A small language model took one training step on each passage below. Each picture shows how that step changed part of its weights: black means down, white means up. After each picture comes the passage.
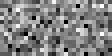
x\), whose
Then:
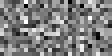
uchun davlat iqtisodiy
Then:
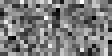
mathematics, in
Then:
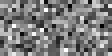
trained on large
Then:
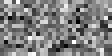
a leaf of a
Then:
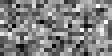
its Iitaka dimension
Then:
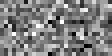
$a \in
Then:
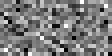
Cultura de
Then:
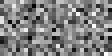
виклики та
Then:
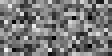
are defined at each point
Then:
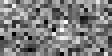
that stands in the
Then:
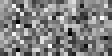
calls for some
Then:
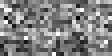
the Klein
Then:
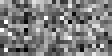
$ in the inverse
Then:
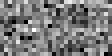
this paper is to
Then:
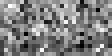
dense in the unit
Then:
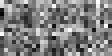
edges; if the
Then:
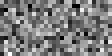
cliente e
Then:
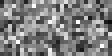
the inclination
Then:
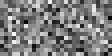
{\em motivic
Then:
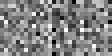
1, а на
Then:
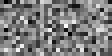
de ser realizada pela
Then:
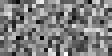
ordinary differential
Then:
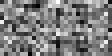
the profit of
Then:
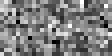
the form CCC,
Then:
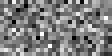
image est exactement
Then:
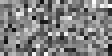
new integers by
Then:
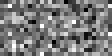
determinante para el
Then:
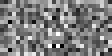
a continuidade do
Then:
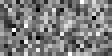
présente en plus
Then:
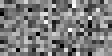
как правило,
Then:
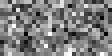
for any biholomorphic
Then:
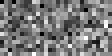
onion head,
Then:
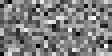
o final de
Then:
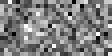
wordt er
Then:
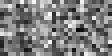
the periodic
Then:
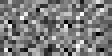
\leq -\eps +
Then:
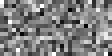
ist dabei
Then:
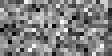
of operads
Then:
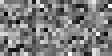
homogeneous partial differential
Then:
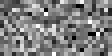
- Fecha y
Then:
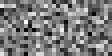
не сложностью
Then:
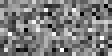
$p'$ above is
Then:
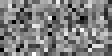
is a cubic
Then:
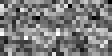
the Kneser
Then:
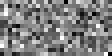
potreb tako
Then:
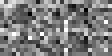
how the starting
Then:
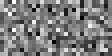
convergent, the
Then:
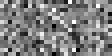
com detector de
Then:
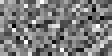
\log 1/\varepsilon
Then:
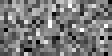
Also, practical
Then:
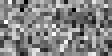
sets. We choose
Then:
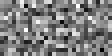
SOA is
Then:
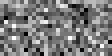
which follows from the
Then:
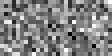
et la langue
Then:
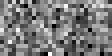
its dual we get the
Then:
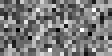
тарбия ва
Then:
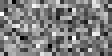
two different ways to
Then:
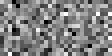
m}. \quad
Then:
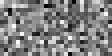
1 ACTE
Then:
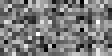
have obtained error
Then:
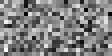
false, there
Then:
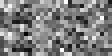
of the density
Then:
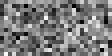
However, in addition to
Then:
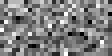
designers, and
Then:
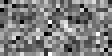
and Technological
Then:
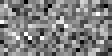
Let $$s_\ell
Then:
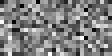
uno degli
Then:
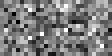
of the fourfolds
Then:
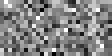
of strictly
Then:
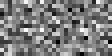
tashqi va
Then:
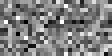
$u \in
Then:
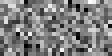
extend $R$ to
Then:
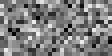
dengan tes
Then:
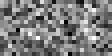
kasbi va
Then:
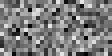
etish, davlat
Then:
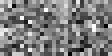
\Z$ be a
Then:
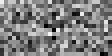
can be fast but
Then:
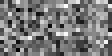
the commutative case
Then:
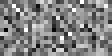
У вези с
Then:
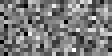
preguntas proceden
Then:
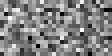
uni badiiy
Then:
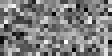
abuse of notation,
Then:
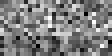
points, the less
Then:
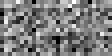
why theory developed
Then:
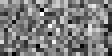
is smaller than
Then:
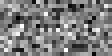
contact structures,
